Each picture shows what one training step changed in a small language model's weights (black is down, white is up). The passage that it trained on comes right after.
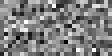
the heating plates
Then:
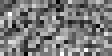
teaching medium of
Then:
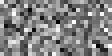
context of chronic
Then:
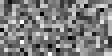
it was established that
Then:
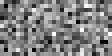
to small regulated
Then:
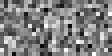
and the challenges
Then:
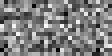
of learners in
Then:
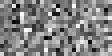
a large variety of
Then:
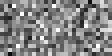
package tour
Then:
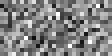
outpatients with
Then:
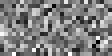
given the existing
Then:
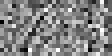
require any further information,
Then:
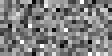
field. The amount
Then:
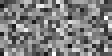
the lack of
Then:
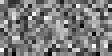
data on some particular
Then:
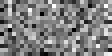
Privacy and
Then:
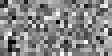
, i is the
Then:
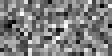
successive formation of
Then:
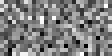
The flow field at the
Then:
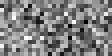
collection; - C
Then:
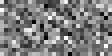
sentence 1 of
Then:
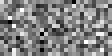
found that the incidence
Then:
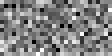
Annual wellness
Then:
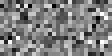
average of 4-5
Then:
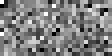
as to whether there
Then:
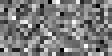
This study analyzed
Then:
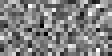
outside of Europe
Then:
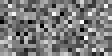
Digital Single
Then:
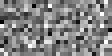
of this term and
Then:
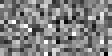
ferritin for
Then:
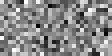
high consumption, and
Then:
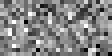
gained. The
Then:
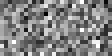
such classification.
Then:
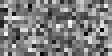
of a national program is
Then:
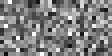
job characteristics
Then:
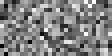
to select the most
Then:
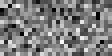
carried out an
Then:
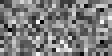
it contains an
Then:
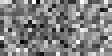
a spatial
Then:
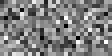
% moisture
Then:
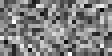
it with the new
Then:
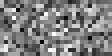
be hardly
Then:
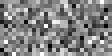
Fault Table -
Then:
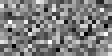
Alerstam et
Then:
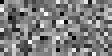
inclusion of
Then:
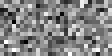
an acoustic
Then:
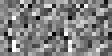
key software
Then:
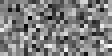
path algorithm.
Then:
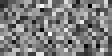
the availability and quality
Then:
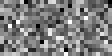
Improving the
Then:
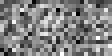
with a grand
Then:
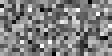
cooperating with
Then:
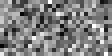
to be tied to
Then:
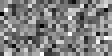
authors who
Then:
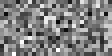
are given in the
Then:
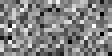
type of thinking
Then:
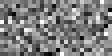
Evans presented findings
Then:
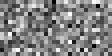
¹School of
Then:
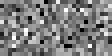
10 Hz) and
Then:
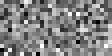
mellitus in
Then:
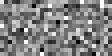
for 96 including them
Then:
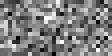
is determined using a
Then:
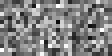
be very obvious in
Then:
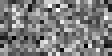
black b;
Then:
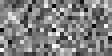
learning sequence.
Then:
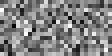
annealing in
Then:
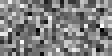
and not influence the
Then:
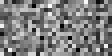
for a complete
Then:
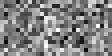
are related to the development
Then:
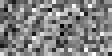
to meet these
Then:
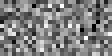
of the data distribution,
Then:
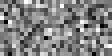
event, Act
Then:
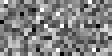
enable emission
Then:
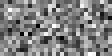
both effective oversight
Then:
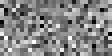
literally pay
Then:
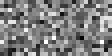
are within distance z
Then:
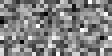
a new condom for
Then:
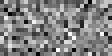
properties of these
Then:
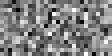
marks) and
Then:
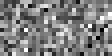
it is necessary to
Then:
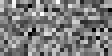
devoted to the
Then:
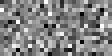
and the state.”
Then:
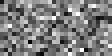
Document ID
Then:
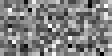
for cancer.
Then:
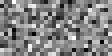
to different concentrations as
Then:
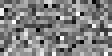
- Ranson,
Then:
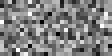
and Kusser
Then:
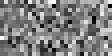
export and import as
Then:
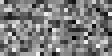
of interests The
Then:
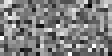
he expressed the
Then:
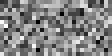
disintegrants with
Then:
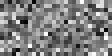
measures of fire
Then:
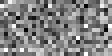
order to have a better
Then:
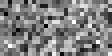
strategic decisions
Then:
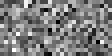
an increase of tow
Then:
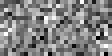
is necessary to
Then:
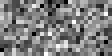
of etymological knowledge
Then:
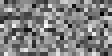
of intellectual
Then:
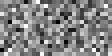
References -
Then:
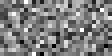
fish. We are
